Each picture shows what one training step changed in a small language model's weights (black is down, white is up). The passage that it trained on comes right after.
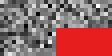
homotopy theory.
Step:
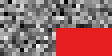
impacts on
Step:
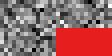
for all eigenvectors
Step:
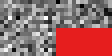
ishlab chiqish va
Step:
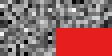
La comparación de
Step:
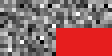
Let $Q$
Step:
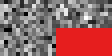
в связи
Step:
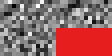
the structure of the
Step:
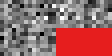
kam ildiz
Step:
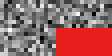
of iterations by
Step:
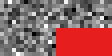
um grupo de
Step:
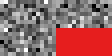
generic by Lemma
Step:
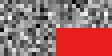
$\sigma \in
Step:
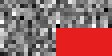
direction, we have
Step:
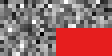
os ambientes da
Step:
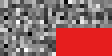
numerical method, nonlinear
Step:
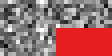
with real closed field
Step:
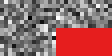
is not measurable.
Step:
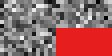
of Integrated
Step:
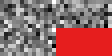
method for different parameters
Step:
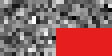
in this case the
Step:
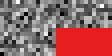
As explained in
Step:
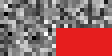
case of finite
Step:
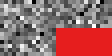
su posibilidad
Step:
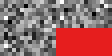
(due to
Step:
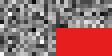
evitar a
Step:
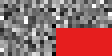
fixed points, has
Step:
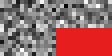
a non-flat
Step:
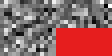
this implies the following
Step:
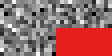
set, and
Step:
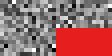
exponential, sine
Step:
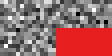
of spectrally
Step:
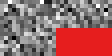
ambientale. I
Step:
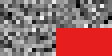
sharp interface
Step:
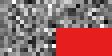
makan dengan
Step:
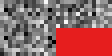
to improve
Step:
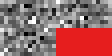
by parts in
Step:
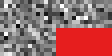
ularning kasbiy
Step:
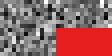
indeed can be easily
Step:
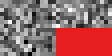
other approaches should be
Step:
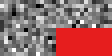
nivel de organización
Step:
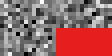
fréquente avec
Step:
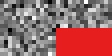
the LSD
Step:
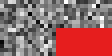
menos duas
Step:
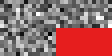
s\td Y
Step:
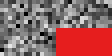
nazorat usullarini
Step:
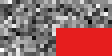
being another torus.
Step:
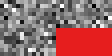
in practical applications
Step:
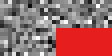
alle discipline
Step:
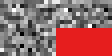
we are interested
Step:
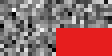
- European Studies
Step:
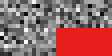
of Section 2.
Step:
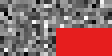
yoki yakka
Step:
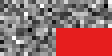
modules. The following
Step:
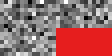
la cui
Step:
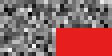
to the equation
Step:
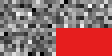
and notation} We
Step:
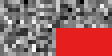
same line as the
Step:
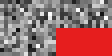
of $\phi$
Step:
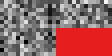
xizmat qilishi
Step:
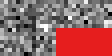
should not neglect
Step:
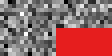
important future research
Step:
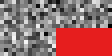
porém, não
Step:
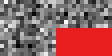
notable how
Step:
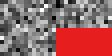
Nederland de
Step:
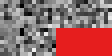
is sharply
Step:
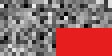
point $x
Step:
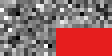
umid beruvchi
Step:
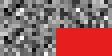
of the experimental
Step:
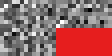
Sciences, Professor
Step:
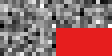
resistencia de
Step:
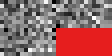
instrumento que
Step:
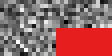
monomial in
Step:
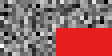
steps. In the
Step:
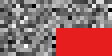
is invertible we
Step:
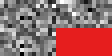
n$. Since
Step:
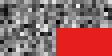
strictly smaller than
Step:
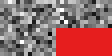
There exists a set
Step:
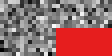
eventos reais
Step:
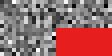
metric, d 30
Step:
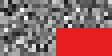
known, the
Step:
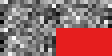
closely related to
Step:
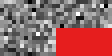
I$. The group
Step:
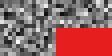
all of the
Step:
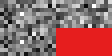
almost everywhere convergence
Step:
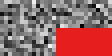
transitive model of
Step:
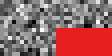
injective). Our study
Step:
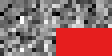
general triple
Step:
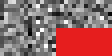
eine Figur der
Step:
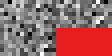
des contrats dans
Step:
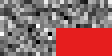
problem is to determine
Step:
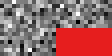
Science and Research
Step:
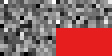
on, we conclude
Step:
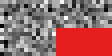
example, if
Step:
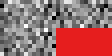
\bullet &
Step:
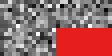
de rol van
